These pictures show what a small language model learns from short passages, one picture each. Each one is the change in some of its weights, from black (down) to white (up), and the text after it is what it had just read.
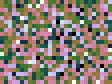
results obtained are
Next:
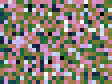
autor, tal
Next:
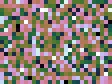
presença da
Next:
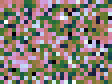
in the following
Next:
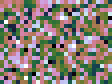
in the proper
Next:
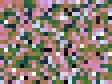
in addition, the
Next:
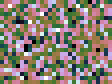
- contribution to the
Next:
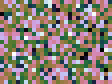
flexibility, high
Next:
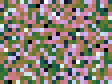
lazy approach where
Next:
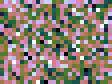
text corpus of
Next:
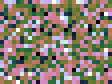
and CN
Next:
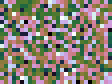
the use of novel
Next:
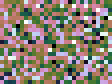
de idade.
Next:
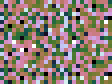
Therefore, the
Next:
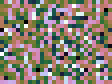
deployed in
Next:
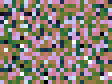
enable students to
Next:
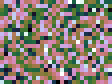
of fetal
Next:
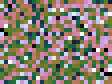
; pero al
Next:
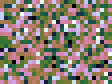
em serviços
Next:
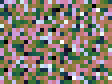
weight percentage of
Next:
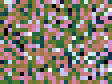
IPSAS International
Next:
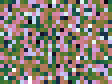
6]. The exact
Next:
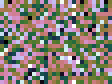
факт можна
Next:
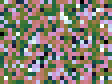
not considered.
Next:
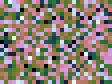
continues to
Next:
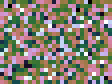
will be facilitated
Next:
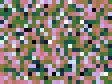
made it possible to
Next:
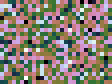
dependencia administrativa
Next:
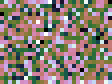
English related
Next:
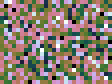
et al.,
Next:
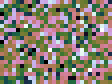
effectively without skills:
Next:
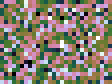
also significant in the
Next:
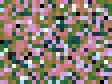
necessidade é
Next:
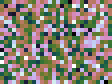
a link between the
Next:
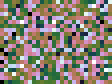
en ella
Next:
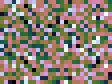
active electrodes located
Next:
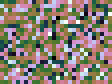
evolução dos
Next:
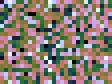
his fundamental argument
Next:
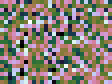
The problem that the
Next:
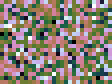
journey to
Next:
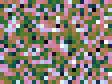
and evaporation
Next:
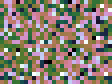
– IV
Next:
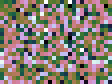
penelitian ini
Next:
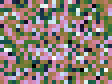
constraints and
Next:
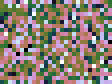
forma hisoblanadi va
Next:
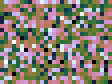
is the technical efficiency
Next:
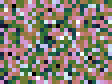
concentran en la
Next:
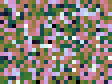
that our position in
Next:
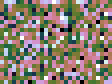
and R.
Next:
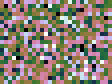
în fine,
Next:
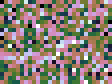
Centro de
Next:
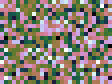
with mild
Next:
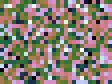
made: -
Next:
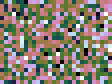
maximum disparity
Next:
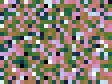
accelerate the
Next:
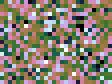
stored any related
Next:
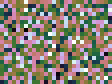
является поиск
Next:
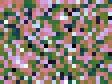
in the shape of
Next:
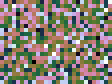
state health policy is
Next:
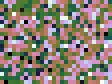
the instance;
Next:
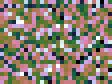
to step out of
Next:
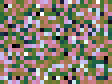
tarixiy –
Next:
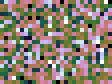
three levels of
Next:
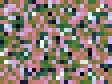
uchun standart
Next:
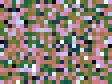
Appendix to
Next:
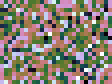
Gephi Graph
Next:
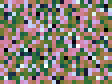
6. The increased
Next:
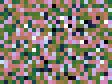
promotion and
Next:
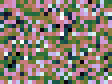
of duplicating
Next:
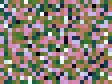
печени у
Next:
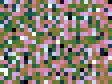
Digital governance has the
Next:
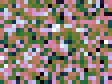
and service life of
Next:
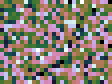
regulation during
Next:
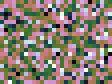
of the Region
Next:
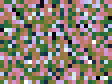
video will
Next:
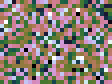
stacking and
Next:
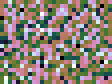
form elements.
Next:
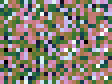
процес. –
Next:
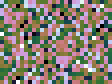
sin temor
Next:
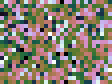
needs of our
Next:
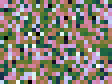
okazy z
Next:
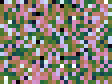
basics. The
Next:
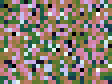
BINOL group
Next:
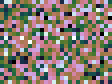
pedagogical activities.
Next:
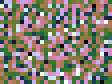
При цьому
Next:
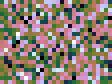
TURP complete
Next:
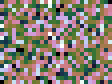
name of an
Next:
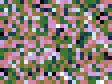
analysis says percentage
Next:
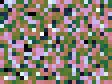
his contribution to medical
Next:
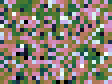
the end of the
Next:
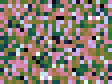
bo'yicha olib
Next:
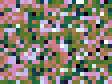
and renal cell
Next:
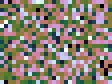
With BL I
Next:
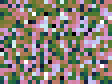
a unit, if
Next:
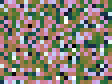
puede colocar
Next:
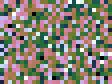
better appeal
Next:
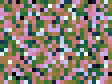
will be no more
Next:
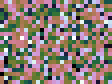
plant materials.
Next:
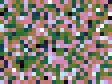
location as the
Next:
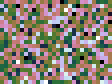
menor qué
